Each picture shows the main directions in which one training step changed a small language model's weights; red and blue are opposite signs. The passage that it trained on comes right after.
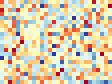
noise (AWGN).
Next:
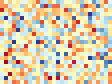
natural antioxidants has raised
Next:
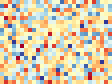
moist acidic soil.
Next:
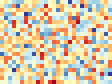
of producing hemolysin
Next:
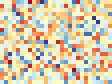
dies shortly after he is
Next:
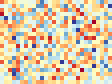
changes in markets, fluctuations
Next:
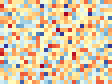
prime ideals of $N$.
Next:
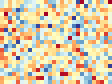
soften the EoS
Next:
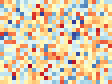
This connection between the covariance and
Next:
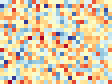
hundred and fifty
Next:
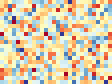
that have been proposed as information carriers
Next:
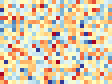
issues, this paper presents an
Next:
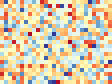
the most from the intervention.
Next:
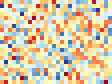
After the evolution to large
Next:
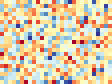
we are concerned with the
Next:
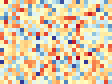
the Riemannian case, for compact
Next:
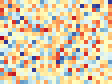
student-teachers are
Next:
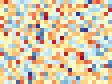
For example, measures related to active
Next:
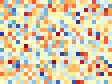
is a dynamical field on the
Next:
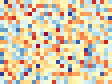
from this work. For a discussion
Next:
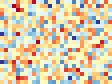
these states have degeneracies,
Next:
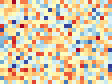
basis of successful business in
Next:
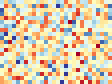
free (with the density being the
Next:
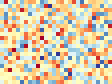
the medium. As a result,
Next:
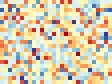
rotation frequency and on the density gradient
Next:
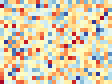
Russian, they sound the
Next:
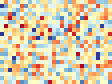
\endgroup } \makeatother
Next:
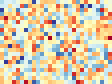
times. As shown in Figure
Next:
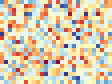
is the possibility of highlighting
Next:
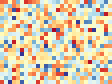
using $\Delta$ as the difference to
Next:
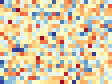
In this section we will consider Table 2
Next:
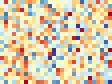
the edges of $P_t$
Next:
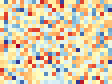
the dual wavefunction $\langle
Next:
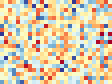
Calcd. for
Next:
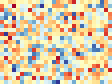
al. for signal processing relies
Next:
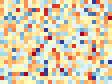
when compared against control groups.
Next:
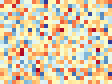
2\pi \iint \dd
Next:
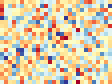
points. This is because, unlike
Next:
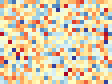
difference between value added and human
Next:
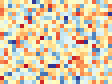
\par \vspace{3mm}
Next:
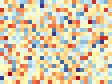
two terms. By the previous lemma and
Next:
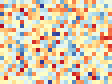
Atlanta, GA,
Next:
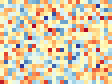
\cite{HP0}. For
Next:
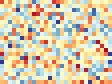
In other words, when will the
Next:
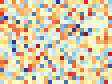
solutions of the oscillator
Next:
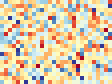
\\ (g : X \rightarrow
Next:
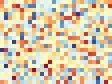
Kaehler manifolds}
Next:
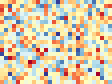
laser, when the parameter
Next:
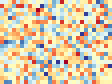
the most urgent changes are
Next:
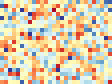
Tokyo {\bf 8}
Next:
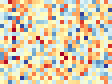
(solid, black),
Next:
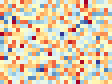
into nanoparticles
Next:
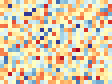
with higher uncertainty. To
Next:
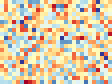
\label{thor1} Let
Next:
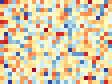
is unstable in this
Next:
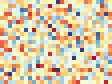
this type of research "exhibits
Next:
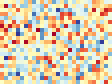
theory and the Wasserstein
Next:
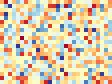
on the infinite continued fraction
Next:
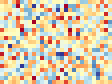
what follows. Due to the
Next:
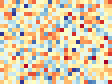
is not a $-1$ curve then
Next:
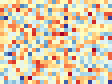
knowledge, all previous works in one
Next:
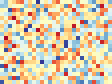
as the cross-coupling effects
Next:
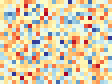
for customized absorption
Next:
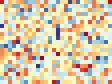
sensitized with PbS quantum
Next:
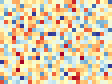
coincide whenever $G$
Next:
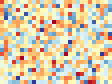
indicating a general consensus that
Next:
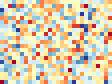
channel. Table 3. The
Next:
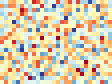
\rho U^\dagger \right]
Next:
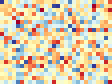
tensor product making it into a
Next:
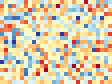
in trismus, which was
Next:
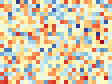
$\tilde q\in{\cal
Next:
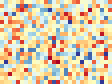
and hence the energy threshold.
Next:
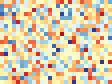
attained for all \( w
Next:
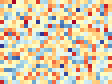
revealed, together with the
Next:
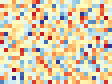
of this pump profile,
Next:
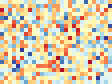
knowledge needed to communicate in the
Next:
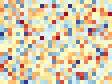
оценка для
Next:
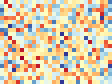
role in many scientific and
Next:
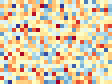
are also obtained in this script.
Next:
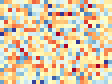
this value into the right-hand
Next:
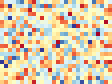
gravistimulation and
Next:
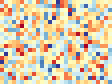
band of tendon, and the
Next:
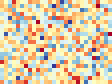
findings, conclusions, or
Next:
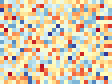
only affect the available resources but
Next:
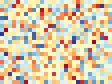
meal were analyzed for
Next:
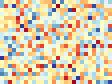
FAST spectrograph is
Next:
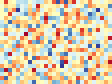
The superconvergence property of
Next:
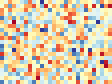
data and television services.
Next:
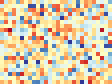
tablets of formulation
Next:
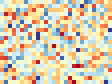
for Nonlinear and Complex
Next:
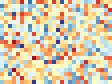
the CD-segment
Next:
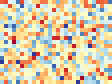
False Positive Rate
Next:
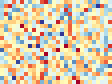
selectivity and being easy to
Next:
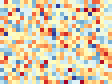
These cost functions had to be compatible
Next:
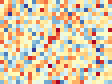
pupil function corresponds to an effective
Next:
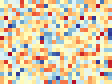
study of collective effects in
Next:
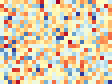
irreducible characters of
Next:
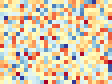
\mathbb{C} \setminus
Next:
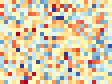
built upon transformers. They
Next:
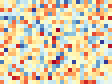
like health monitoring,
